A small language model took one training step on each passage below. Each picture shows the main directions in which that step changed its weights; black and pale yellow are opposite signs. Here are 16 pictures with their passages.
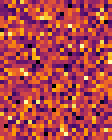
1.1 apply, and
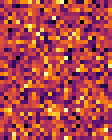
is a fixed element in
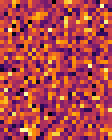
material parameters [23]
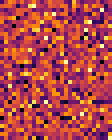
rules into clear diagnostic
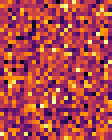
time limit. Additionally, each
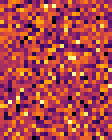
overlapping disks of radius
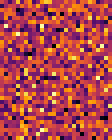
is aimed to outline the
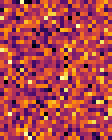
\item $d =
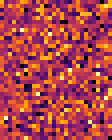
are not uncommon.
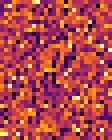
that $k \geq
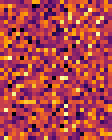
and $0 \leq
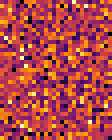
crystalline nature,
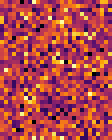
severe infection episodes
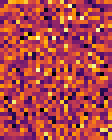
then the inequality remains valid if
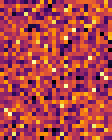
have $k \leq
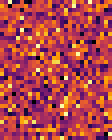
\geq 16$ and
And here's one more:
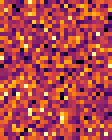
x_j$$ Also,
